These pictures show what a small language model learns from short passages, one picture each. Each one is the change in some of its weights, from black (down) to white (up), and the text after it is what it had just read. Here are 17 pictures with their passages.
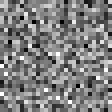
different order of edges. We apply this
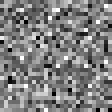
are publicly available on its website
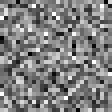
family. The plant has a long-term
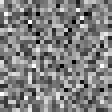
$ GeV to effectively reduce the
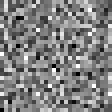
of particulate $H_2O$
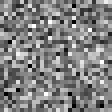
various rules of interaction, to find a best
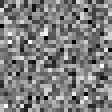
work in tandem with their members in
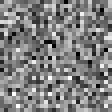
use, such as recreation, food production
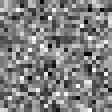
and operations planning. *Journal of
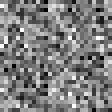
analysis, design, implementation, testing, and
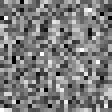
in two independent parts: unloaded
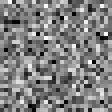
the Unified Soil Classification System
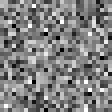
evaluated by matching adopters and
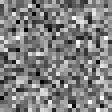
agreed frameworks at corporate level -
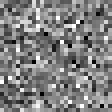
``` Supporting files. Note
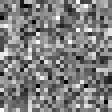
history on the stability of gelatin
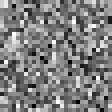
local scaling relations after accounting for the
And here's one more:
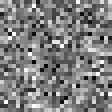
suggested by North (1989
